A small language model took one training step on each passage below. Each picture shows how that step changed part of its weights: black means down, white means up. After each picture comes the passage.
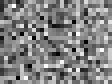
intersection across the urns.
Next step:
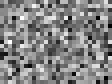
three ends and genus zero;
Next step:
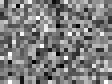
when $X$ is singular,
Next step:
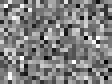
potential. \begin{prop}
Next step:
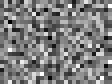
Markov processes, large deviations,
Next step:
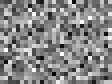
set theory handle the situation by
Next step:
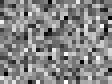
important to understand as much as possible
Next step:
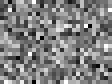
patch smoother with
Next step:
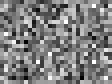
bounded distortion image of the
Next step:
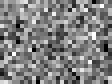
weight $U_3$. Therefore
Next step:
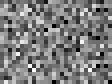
the forward nonlinear Stokes
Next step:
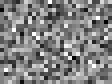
$ is a probability measure yields,
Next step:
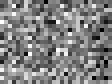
von Neumann dimension and a problem
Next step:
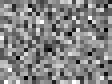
the appearing integral as an expectation
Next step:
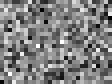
definition of a $2$-dimensional
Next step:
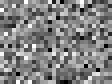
are used in various applied problems.
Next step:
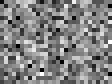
set of enriched elements.
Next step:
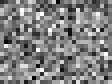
and Shum \cite[Theorem
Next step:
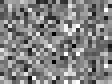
sum of any pair of Lyapunov
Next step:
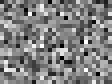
stated in the introduction, to be
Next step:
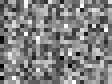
$\h$ are mutually orthogonal with
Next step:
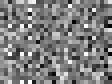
undirected Markov model with
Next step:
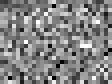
the class of so called almost locally
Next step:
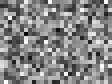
$\mathbf Y$ and the set
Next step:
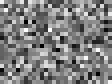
T)$ in $\bstar
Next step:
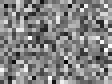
F\lto 0\] is
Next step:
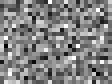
$\nu$ is an invariant measure
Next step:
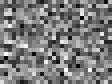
is uniquely solvable in the unit ball
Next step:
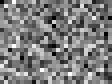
column wise and calculate the total
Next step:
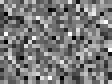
Analysis}, VOLUME
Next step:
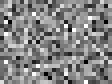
systems have one solution each,
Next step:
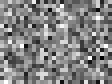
assessment of its numerical performance
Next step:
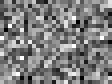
term in the Taylor expansion of
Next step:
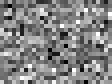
is that this seems to be just
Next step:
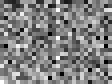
at a very difficult time for
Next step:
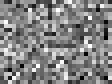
be to pull every integral expression in
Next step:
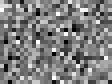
\section{The Result}
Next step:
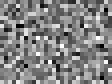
previous proposition implies that there are
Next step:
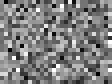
shall call these true expressions in
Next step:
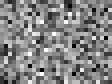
a prescribed probability level.
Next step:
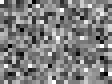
Let $\M$ be the classical
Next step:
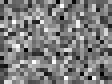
we get \begin{align*}
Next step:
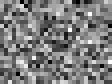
Lee, *The analytic structure
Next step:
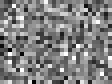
the proximal operator associated with
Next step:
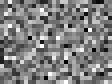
space is given. The result is
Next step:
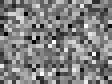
cost functions and constraints, and the
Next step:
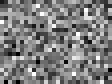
to use Facts 6 and
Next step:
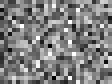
then \[ 0\le \int
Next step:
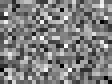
of $v_i$ is
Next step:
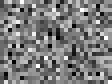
\leftarrow S_{2}
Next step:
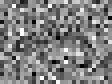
composition of $[1,\ell]$
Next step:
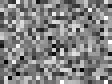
pull-back of the bundle tangent
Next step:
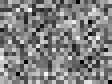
enough. What we need is
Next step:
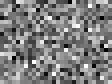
of Fubini's theorem
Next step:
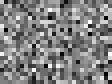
there exists an almost silting
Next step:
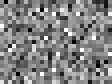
as needed for our paper in
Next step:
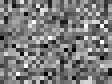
This is frightening to
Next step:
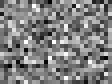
process is chosen as follows: first
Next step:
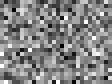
in $G$, whenever the representation
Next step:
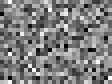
is large enough, we may assume
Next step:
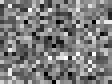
cohomological equation (4) with
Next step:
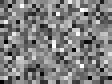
\rvert \leq K}
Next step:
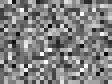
polygons with collinear interior
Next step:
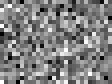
associated to $\rho$, using
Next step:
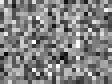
it labels a vertex in
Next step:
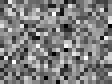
approximation} by a Poisson process.
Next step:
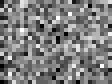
case where $c\leq
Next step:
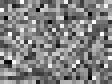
coming from the continuous cohomology group
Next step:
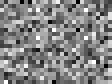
for the UL formulation, we
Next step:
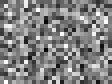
and are given by the following
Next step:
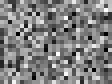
a line $\ell$, then the
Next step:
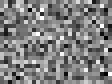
position. Let $M$ be
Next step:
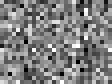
all of these couples to the
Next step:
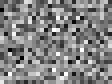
$C$ since for any smooth
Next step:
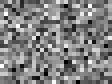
of proof (which follows a
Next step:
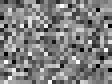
while monotonicity of the lower
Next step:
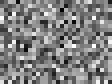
z\geq 0$ for
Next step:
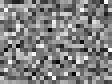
$\epsilon$-stationary solution of the
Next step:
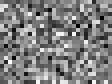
(right) with respected
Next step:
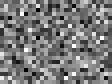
shown on the left of Figure
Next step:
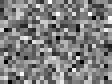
degree $d$ % The answer
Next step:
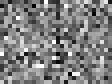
number by $2i$ yields
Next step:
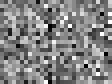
extensively studied. Before
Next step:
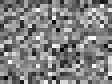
can be entirely recovered from
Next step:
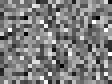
operators $\delta U_X$
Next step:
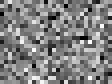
trivial $\cercle^1$
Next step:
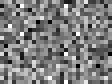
with positive probability and, if
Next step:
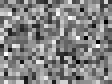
is an essential assumption. An example
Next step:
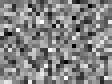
the main commutator,
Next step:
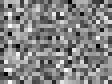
of the system which is unlike
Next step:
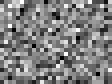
composed of three layers in
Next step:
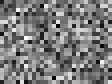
\ll H \ll X).
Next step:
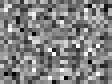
to (E)) or two
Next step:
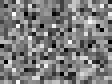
new (typically non
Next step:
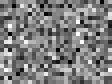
[9] is rather weak in
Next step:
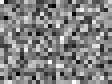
for an ample line bundle
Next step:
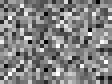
\bar\eta$ is
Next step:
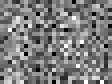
This negatively answers some
